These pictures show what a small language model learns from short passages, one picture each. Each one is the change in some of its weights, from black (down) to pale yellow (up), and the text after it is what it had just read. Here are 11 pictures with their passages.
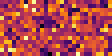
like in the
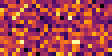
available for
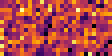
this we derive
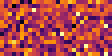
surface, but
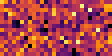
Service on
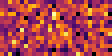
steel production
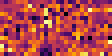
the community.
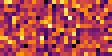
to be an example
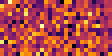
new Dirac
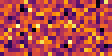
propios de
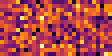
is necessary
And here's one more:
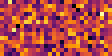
and contraction
